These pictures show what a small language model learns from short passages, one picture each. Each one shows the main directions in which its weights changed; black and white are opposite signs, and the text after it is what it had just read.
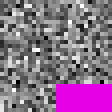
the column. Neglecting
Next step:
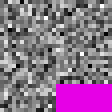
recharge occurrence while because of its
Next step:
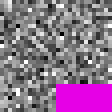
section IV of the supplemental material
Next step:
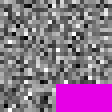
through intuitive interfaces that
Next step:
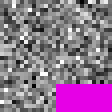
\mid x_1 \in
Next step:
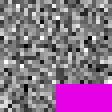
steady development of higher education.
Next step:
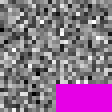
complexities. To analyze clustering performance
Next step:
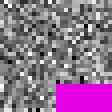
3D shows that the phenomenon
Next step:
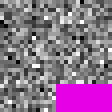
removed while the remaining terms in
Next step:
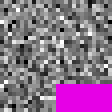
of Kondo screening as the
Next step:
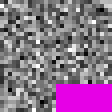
attacks. It can be placed
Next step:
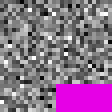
2 $\varepsilon \leftarrow 0$ -
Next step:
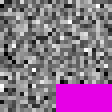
reconstruction is related to the number of
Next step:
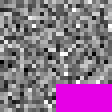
whether NS-NS mergers
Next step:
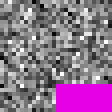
keys. To illustrate the results of
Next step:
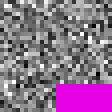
Another disadvantage of
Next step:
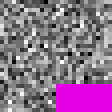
Optical Instruments,
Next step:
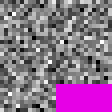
use of nonverbal means. Through
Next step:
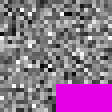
expand them around $r\sim
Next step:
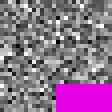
a set of natural requirements. It remains
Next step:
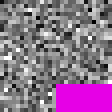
4.67 Mean Total
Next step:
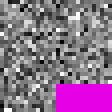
is inserted into a horizontal
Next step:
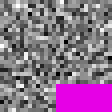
of generative AI. We treat the learning
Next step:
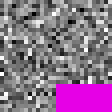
neuroanatomical profiles of
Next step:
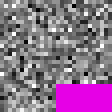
second order neutral functional differential equation,
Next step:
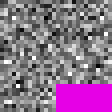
most important regions in the Republic of
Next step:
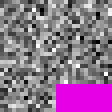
three-point amplitudes, all amplitudes
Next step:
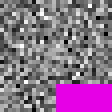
of $v_{phot}$ is
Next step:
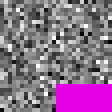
25 °C, keeping all
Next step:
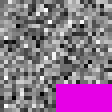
community. In this paper the researchers also
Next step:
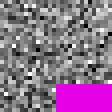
current grid resolution. The estimated value of
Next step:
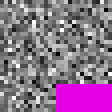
teachers, parents and
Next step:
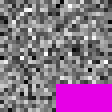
antenna is normally used to
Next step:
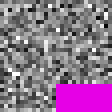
for spin and momentum relaxation times were
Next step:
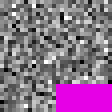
home loan. But
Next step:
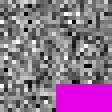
expeditious manner to the
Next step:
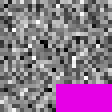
approach has a fidelity of less
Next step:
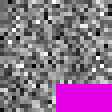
by natural selection, organisms also have
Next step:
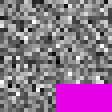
as unstandardized protocols while
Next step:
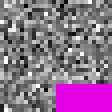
which is invoked from a Data
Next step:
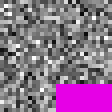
applications is wireless sensor
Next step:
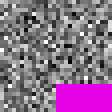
bare nanoparticle
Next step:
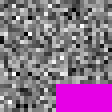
Scaling The simplest method is a
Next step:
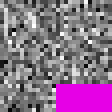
as a lattice, spaced to ensure
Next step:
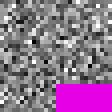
Collaboration], Phys.\ Rev.\
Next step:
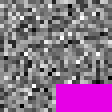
VSC ride-through
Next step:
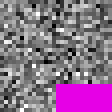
heart. 2. Number of
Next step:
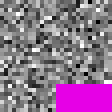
skepticism. The final issue
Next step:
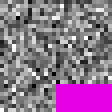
to estimate these uncertainties arising due
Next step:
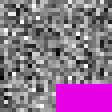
strategies influence public narratives and
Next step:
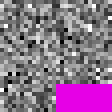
one month, and from 13th March
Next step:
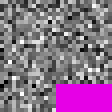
and it is then possible to write the
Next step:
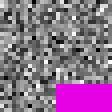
model interpolates between benchmark years
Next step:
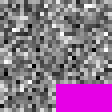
on the information collected from the database of
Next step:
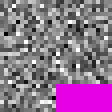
capabilities; non-learning organizations
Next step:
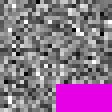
counter arguments, a
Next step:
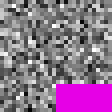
trichomes and the relative function in different
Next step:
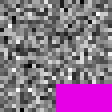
an initial foothold on host
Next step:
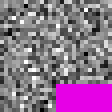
we should admit that the identity of
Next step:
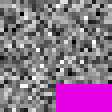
momentum integral is dominated by the region
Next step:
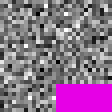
MERLIN project is developing an
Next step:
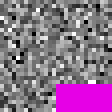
of holography in the
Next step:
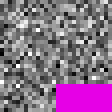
how a reasoner could help by reading
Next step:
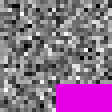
with core diameters of 20-40
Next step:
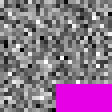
mm and 0.01 g using a
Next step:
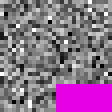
other real world applications, it is
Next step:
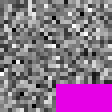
adopted in ICS networks do not
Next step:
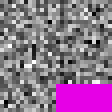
model object [3]. It essentially
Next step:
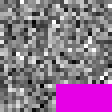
brightness imaging, but the
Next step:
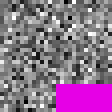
poses a serious threat
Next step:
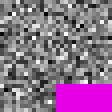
detected towards the MMB sources,
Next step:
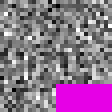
East Germany, the
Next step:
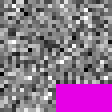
While many of these remedies have
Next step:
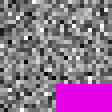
behavior by teachers and parents
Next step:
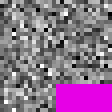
was collected when horses were at rest
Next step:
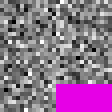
iso-frequency surface is a
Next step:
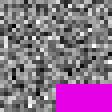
biological specificity and hence
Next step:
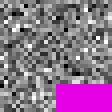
\eg\ image and video
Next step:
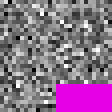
local level delivery and implementation in
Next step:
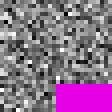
integral for $L_{20}$
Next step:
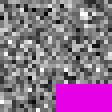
- Multiple data sources for process
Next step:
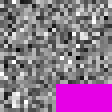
\end{center} We acknowledge
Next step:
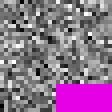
audience segments. -
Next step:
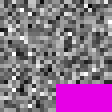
the signal region. The expected Gaussian mass
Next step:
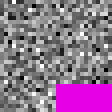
Kurt Zatloukal,
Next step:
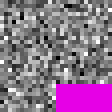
electron (hole) concentration.
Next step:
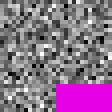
with the value of $k$ at each
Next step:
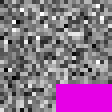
unrealized. Therefore this paper
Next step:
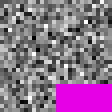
aspect of quantum metrology has
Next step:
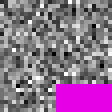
with the results from the ideal
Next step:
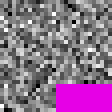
terms of a power-law
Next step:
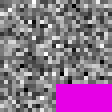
Fig. No. 3: Mechanism
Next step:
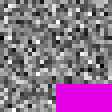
[Phys. Rev. C]
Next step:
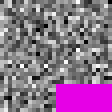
was described by the authors as a bounding
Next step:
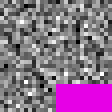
by the comparison of Alfv\'en
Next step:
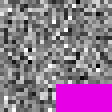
migration of ferro and
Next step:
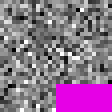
principle is $g\ll 1$.
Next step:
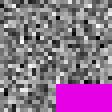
with 112-fs pulse
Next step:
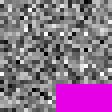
typical corresponding E-GOS curve for
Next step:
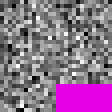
defined by \begin{eqnarray}
